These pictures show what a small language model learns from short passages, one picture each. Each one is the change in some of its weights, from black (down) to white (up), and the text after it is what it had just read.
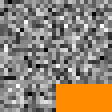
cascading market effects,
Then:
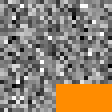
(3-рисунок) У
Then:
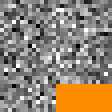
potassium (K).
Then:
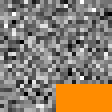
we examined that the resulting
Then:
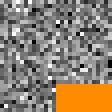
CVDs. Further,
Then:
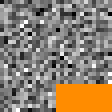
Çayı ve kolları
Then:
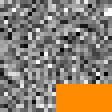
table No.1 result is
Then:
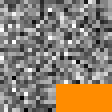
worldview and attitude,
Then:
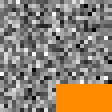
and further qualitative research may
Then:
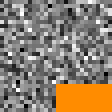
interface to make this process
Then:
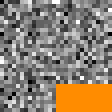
language training lies in the
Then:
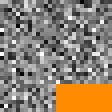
ființe umane.
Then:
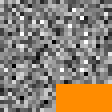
measurements : α_L
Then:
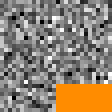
improve the results of surgical
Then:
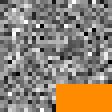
understand to what extent
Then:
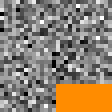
Abdulla 12
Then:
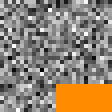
muhitga zarar
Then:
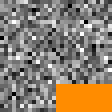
allow the many visitors to
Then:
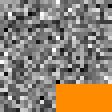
Abru, taniqli
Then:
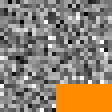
and menacing; "a subject
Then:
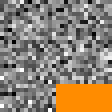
at unraveling the relationship
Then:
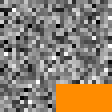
dominant in influencing the
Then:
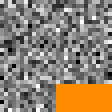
collaborate with the Data
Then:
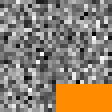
preservar as informações
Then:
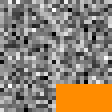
maqolada broyler
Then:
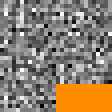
видавати дочку за
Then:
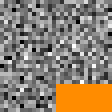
two features as the explaining
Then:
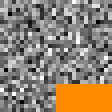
used means to add a class
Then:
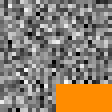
A person possesses the most
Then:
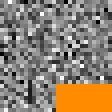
being within the line of site
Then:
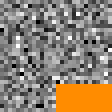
dont les connaissances
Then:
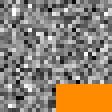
model for which the GA is used for
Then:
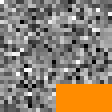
Conflict of interest: The
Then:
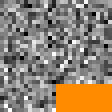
національних меншин
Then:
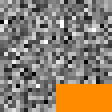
dengue. *Nature*.
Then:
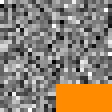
basic principles of medical
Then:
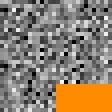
de bases de dados.
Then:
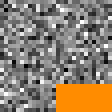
Interfaol metodlar va
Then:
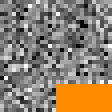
Oripov S.SH.
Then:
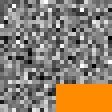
auf dem (internationalen)
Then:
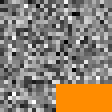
beim Abstieg von
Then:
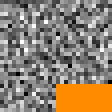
и рядом других
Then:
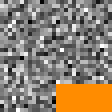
професії. При
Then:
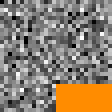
signals, which is a known
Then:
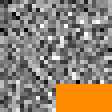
circuit where women
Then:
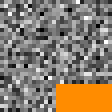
should be financially supported,
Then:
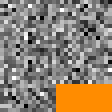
e acessíveis,
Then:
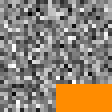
iron and 26 mg,
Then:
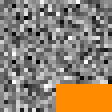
struktūra nuo
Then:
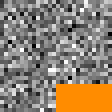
The muon collider is an
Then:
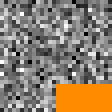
lado, estaban quienes
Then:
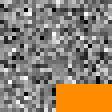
Class Consciousness,
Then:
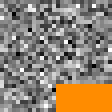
undan ta'sirlangan
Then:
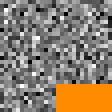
atividade e/ou a
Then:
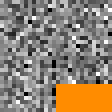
Consumption Ratio per
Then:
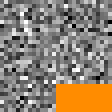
of this research is to collect the
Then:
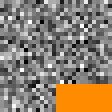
the political, economic and
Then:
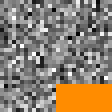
world have paid attention
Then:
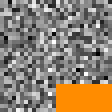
can inhibit the development of
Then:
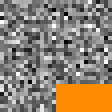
siyosat ham muhim
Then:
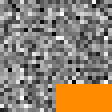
of biological resources to the
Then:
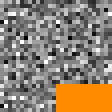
individuals is explained.
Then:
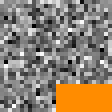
elementary ply, which defines
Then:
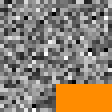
are one of the Pressing
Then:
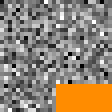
zu entfernen, würde
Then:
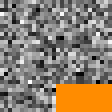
difference in the perception of
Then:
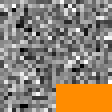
(Brasil, Supremo
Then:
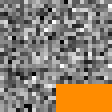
essere usata per interpretare
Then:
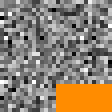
tratamiento 1M,
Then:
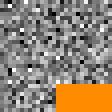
the resulting solution was then
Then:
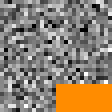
the wall than the Germans
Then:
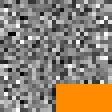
pb). Figura 1.
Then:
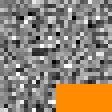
FROM DAKAR,
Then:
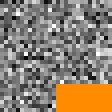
the education and morals of the
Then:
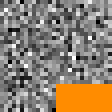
постає як наукове
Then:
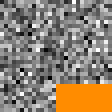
optimizing the data structures
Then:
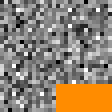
the patients enrolled for
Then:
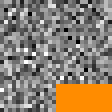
and where. This could be done
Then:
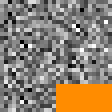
during deformation the highly
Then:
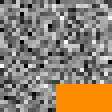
jetispegen orın,
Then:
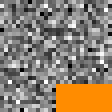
50% leaf area with
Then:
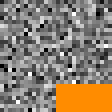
singular, collectiveness
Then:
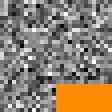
linear, because Kansei
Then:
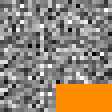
METHODS The
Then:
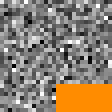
Nigeria. The study therefore
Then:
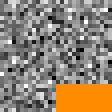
*Int J Dentistry
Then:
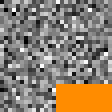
as the well-known
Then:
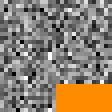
that the ten issues are the
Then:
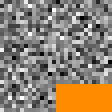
diberikan sebelum dan
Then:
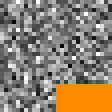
agitated, hit it with the
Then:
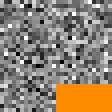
la práctica, y con la
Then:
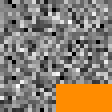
of the angular probability
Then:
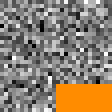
sensoriales) y P (de
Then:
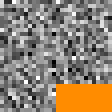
Every once and a while,
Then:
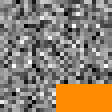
(УПА) та
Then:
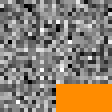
Forums sind höchst
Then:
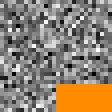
wide range of risk evaluation
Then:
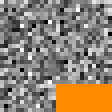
so do not exceed the
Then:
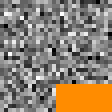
outcome of the study would
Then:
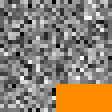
Bassem Ben Hamed
